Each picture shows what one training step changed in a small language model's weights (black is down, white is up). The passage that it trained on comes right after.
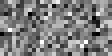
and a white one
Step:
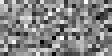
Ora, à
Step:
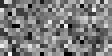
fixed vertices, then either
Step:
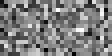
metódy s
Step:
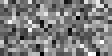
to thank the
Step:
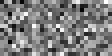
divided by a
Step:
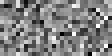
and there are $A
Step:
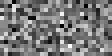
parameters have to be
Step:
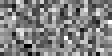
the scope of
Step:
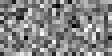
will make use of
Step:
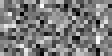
and ends at the
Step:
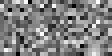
libro *10
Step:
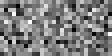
of Lie algebras. An
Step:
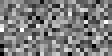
order $20$ or
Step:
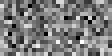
be embedded in the
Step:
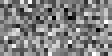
variable $a$, we
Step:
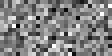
oq rang
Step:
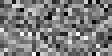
even most, realistic
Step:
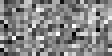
чинного на
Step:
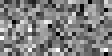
de acordo com
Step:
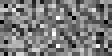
при викладанні
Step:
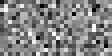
fi definită
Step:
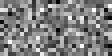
и школ
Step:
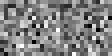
of $V$. For
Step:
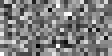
also consider the age
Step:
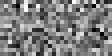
pour bon nombre
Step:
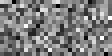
are constructed as well
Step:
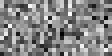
Criar e
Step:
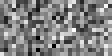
claim that we can
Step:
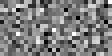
не лише до
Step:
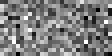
mão” a
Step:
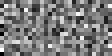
Messungen der
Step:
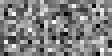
of the obtained results to
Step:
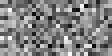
boshqalar) bilan
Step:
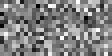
For this case, we
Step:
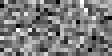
por parte do
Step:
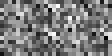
% % For each
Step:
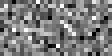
However, they do not
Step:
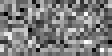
about the principal
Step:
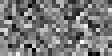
be considered in the
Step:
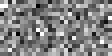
Peter Owen
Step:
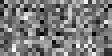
concludes the
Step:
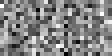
atas 3 sub
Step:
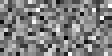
shu bilan birga
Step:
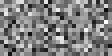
finalidad es la de
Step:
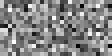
e- learning
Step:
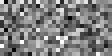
dans les relevés
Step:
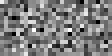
using $\Real
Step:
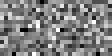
k$, and let
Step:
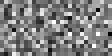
the proposed implementation
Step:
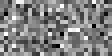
En Ronald
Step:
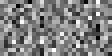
the bias of
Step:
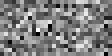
die door de
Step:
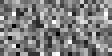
of step 4, then
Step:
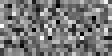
also an algebraic variety
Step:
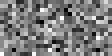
that the action of a
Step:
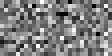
both theorems we also
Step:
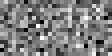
that $q$ is
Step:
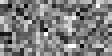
data and obtains similar
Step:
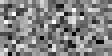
of several
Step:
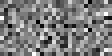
common zero scheme of
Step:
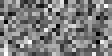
Furthermore we assume for
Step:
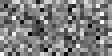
y bien sabe
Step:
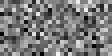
previous case with a
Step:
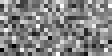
longer gives a
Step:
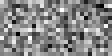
doença de
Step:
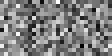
\Omega $ and time
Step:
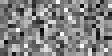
as the final point)
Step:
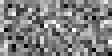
of a solution and a
